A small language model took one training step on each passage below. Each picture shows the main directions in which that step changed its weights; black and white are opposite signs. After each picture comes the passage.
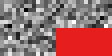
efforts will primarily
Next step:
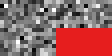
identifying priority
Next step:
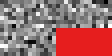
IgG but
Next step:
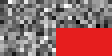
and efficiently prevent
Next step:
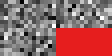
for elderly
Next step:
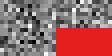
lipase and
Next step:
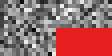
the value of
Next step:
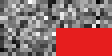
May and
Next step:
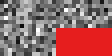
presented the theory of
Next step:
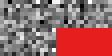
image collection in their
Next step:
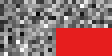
in terms of elements
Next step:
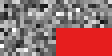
In contrast, the
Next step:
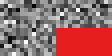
six youths
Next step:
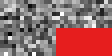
established by the
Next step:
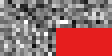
study of texts
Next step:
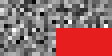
is the most common
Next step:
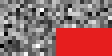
intensity, and
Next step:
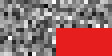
compliance with the
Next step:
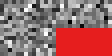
distinct style
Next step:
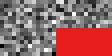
was initially
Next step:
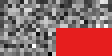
the development of
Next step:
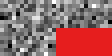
translations in the
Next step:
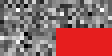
to solve them
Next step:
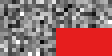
maintained at
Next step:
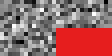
losses, high
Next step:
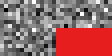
systems. However,
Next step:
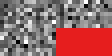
was used for
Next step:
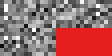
African nations
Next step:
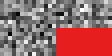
increased of the
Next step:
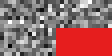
i. Sex
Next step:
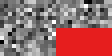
was done by
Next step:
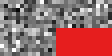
our mind at
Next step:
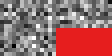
range of properties of
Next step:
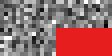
find a solution for
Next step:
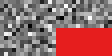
already know. In
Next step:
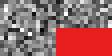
and relieved
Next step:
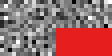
one of the primary
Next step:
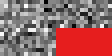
into account that children
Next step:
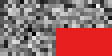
the aqueous
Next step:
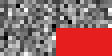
the guideline
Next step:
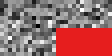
personas will be
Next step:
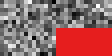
Conditioner act
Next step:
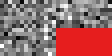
and also to the
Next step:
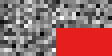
survey method was used
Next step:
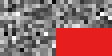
realistic and,
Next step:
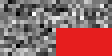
sector. Studies
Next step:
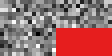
and Applications
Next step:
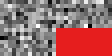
achieve the expected success
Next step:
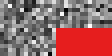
this generation is for
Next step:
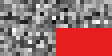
carried out because,
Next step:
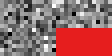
high hardness under
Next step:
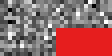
performed analysis and
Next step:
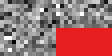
include complexity of
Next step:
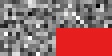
Third year of
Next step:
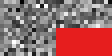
forming existing local
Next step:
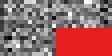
and B are
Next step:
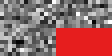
development, especially at
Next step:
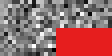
both the sectors.
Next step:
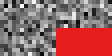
panels with mean
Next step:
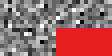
ham juda
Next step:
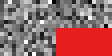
image of the
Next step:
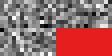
organic food from
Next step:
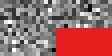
right ear.
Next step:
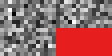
the electromeric
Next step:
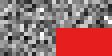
result in the
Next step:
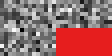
causes of
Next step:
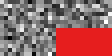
be the strongest
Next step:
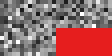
regression models and
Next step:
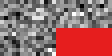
much limited. This
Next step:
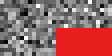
passed away
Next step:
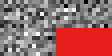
solution to this
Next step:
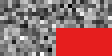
impact of academic pressure
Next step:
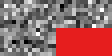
Presentation of
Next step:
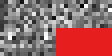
for detection and
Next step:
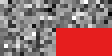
request from the
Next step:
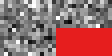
disagreed on
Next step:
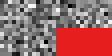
notably lower
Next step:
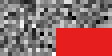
heat can be used
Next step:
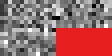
and at different times
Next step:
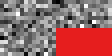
learning systems, parallel
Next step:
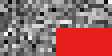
closed questions with
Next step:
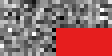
demonstrated that water
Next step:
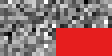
if you use it
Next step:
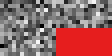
hop from
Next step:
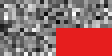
that Wolof
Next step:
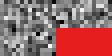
views of staff
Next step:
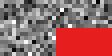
Population and
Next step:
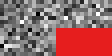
in order to
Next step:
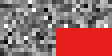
easy deployment
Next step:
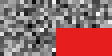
have admired
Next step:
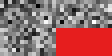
both tangible
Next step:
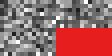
will get a
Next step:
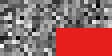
used to grade
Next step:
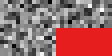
site infections.
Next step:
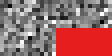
this was not
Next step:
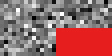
four equal parts.
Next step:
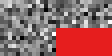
was respected and
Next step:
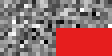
bars taken from
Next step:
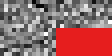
formations such as
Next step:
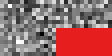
this topic with
